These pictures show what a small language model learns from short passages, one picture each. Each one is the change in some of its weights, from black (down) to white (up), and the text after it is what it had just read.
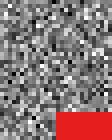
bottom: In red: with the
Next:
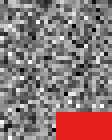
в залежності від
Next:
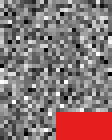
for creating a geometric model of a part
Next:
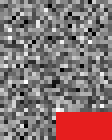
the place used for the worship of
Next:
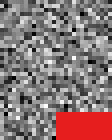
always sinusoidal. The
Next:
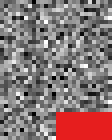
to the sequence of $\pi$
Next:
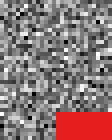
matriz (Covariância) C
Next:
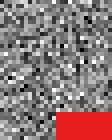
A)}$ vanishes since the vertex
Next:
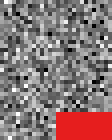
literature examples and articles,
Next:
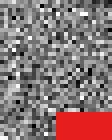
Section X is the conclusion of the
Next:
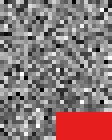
mes d'abril del mateix
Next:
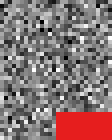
is lacking. The purpose of
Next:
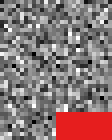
as a function of the applied magnetic field
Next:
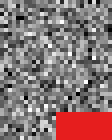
day. There is no difference in time
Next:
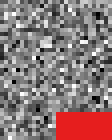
with neurodegeneration, and the
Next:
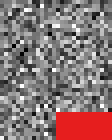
the extracted resource all of which may
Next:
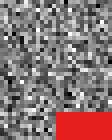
reading methods, family book
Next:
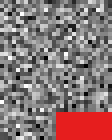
diameter transparent acrylic
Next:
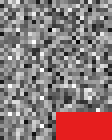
| 19 | 5 | | Transformer
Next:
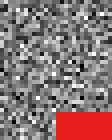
The null-geodesic equation
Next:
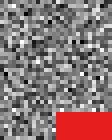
munosabatda bo'lishini
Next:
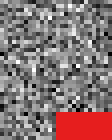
some information about the technologies used.
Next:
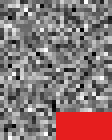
Также будет
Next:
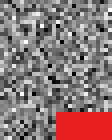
which NestQuant attains the
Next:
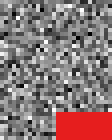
of the squared sound speed,
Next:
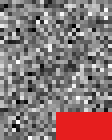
of the differential light-curves
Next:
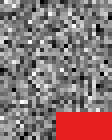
out the feedback form about the
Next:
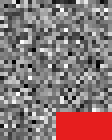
alter the scalarization picture
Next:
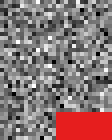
However, finding the optimal penalty
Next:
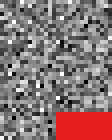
Rietveldt meent nu
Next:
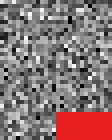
fluence was estimated from the
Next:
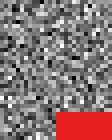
6.5 km apart: to the
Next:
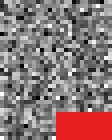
have suggested empirical
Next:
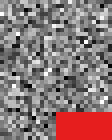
are emitted simultaneously by the
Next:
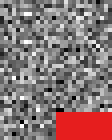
how the treatment effect varies with the most
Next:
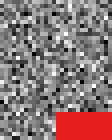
und Aufführung eines
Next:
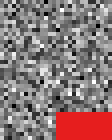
demonstrated pronounced positive
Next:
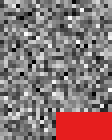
typical wind turbine. We
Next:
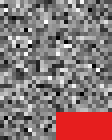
services - - Best offers selection
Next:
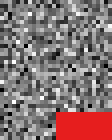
$S\simgt 2 \times
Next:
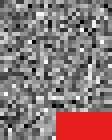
the flaps are held fixed
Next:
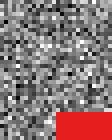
angles are chosen to be equal
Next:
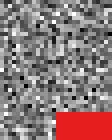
H.~D. and {Wolf},
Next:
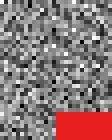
– абсолютная
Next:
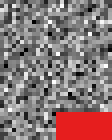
the calorimeter, we divide
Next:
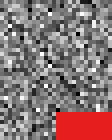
that the majority of states belong
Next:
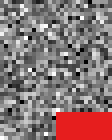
to match the amplitude of the
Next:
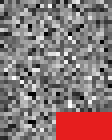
maqollar mavzu
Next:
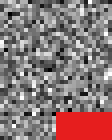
(SFH). These factors
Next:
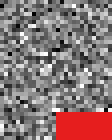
curve. The period and amplitude
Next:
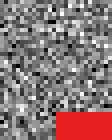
un porcentaje que engloba
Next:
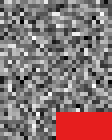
of a product's quality. Both the
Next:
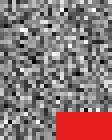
visitors cannot easily access
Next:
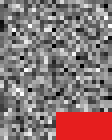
dynamics of BEC with SOC
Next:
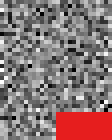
and non-speech samples is
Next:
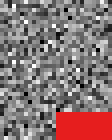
is the first evidence that magnetars
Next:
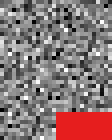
45 (nm) and various dimension
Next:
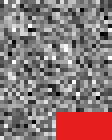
nozik, psixologik
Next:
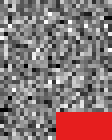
predicates to a series of mechanical
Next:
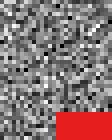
tizimlarining ajralmas
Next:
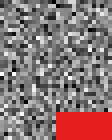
and the opposite was found in atria
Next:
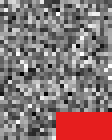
Catalogs. *Technical
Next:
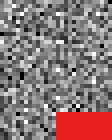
and how long it takes to finish the
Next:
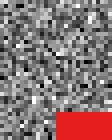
effective potential the terms leading to a mass
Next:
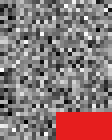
1 describes the characteristics of the variables
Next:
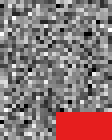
have changed the attitude towards
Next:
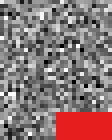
Gherardi, padre del
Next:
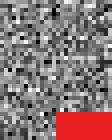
V., Miller, C. et
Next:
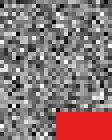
of all 63 rejected cases
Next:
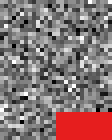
the project's particular environment. -
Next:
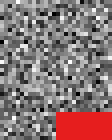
ifodalanishini emotsional
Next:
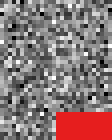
Economic Sciences, (86),
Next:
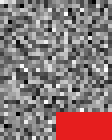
effects of electrostriction onto
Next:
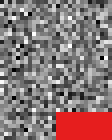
would not expect, in the alternative structure
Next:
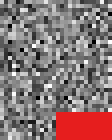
qon-tomir bilan
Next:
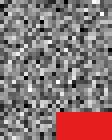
is often more informative than a
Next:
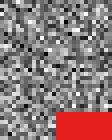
data and the results are based on answers
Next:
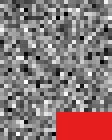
manifesto uma prevalência,
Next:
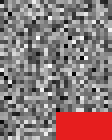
network destined for an end user
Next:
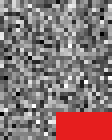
century. Thus, not only is there
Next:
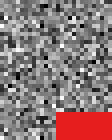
J K Hospital, Kolar
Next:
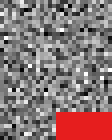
for 10-12 hours and cooked
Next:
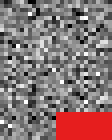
Ganglia is mainly designed to
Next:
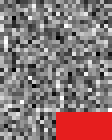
phases. Thus in salt
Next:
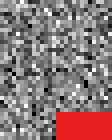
las casas del mundo, las
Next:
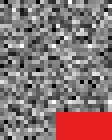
hamda tana massasining
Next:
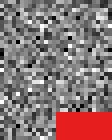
at low temperature, the optical linewidths are
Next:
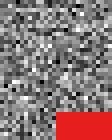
an attempt has been made to explore
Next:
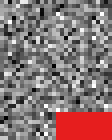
of 1000 recurring users.
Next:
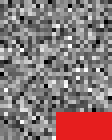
mobile de poluare din
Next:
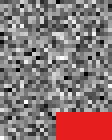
National University of Uzbekistan
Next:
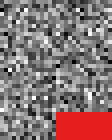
prevalence of the disease.
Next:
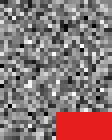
matrix is not exactly diagonal
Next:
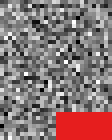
via subprocess $\gg$ in the
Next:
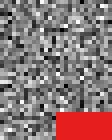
amount of research has developed over the
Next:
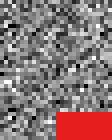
mengenai konsep interior design
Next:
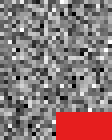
literature focuses on nature as
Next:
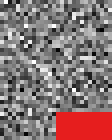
de recherches futures.
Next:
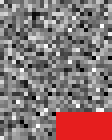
haqiqiy hosilini
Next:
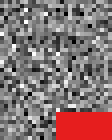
nafsiga va aytgan
